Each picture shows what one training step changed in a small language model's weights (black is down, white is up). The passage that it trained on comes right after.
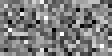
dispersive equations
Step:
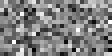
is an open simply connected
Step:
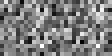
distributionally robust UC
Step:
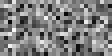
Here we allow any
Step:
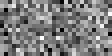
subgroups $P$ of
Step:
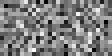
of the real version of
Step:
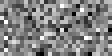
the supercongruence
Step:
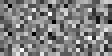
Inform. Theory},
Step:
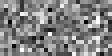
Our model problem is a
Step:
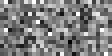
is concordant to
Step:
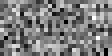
Calculus of
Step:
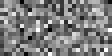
$n \to
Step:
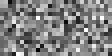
dismiss, for
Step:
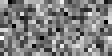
to proving the converse
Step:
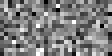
\rightarrow E_2
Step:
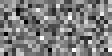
if the span of
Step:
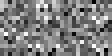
further applications of the formulas
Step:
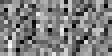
We aim to prove
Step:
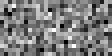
maps of monoids.
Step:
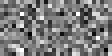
is defined on all of
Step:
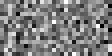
$$ Chen and
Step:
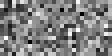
type-changing in
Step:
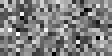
represented as a relaxed
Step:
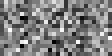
that he had written with
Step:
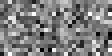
< L \] where
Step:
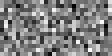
this chosen orthonormal frame,
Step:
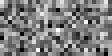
between a treatment and
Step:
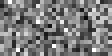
the PL inequality and
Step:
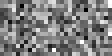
After reviewing some basic
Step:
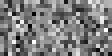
strictly ascending chain
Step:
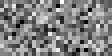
product formula are the
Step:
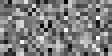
of the role of the
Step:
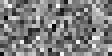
3, patterns do
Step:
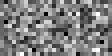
is an one-form
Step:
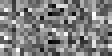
S. Peng,
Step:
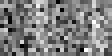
to mind Gauss's
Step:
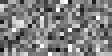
identity3} is no
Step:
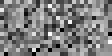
$D$ is
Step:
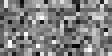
relaxation approach was developed to
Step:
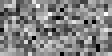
origin. These are the
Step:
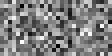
Here, we would like
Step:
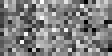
been fully optimized,
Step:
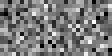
set $\Sigma_{\rm
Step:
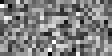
of \cite[Theorem
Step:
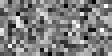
on the relation between the
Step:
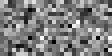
in a manner similar to
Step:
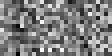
the seminal
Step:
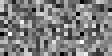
a $$\ell\equiv
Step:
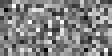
the sum is a quotient
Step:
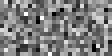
To see that it is
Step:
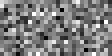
which will be denoted \[
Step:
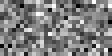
our first goal is to
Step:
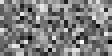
those with first paper in
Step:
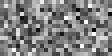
written in a column,
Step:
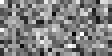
directly from it.
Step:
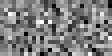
\Delta u + b
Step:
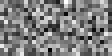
the signs of the
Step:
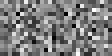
and considering the properties of
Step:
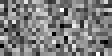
$G$ in
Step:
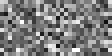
a possibly narrow
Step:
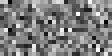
expected to perform only in
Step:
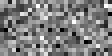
cycle with $n$
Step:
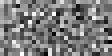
\, which we call
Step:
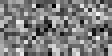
each of the admissible
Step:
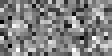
on the dual plane},
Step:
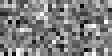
proofs will be given for
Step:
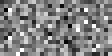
We subtract the
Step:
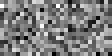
FE mesh generators,
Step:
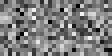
For this particular case,
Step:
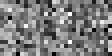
\scriptstyle & \scriptstyle
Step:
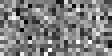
if $x \in
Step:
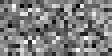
For example, the sequence
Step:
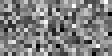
large $x$ and
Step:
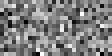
rings in this paper are
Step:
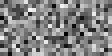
Z$ arises from the
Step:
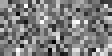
it with a finite
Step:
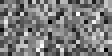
controlled Hamiltonian system is
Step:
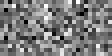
components of a meromorphic
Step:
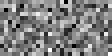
Our aim is to
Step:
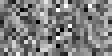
by $\mcB$
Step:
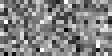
$\alpha$. Observe that
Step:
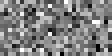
is a contradiction.
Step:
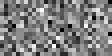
of $Q$ over
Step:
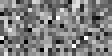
{\footnotesize ul.\
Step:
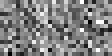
different stages and the consistency
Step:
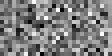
above minimum permissible boundaries
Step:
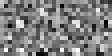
on the top left of
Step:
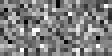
there exists a dense open
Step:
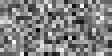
it is easily verified that
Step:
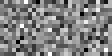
and the result is clearly
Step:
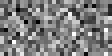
linearly disjoint if and only
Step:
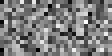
by the linearlity
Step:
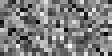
by the conjugacy class in
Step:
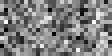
$\pi$ project
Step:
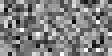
this way, we get
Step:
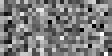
of Theorem 1.12
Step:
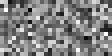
a formal study of a
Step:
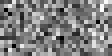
threefolds. On
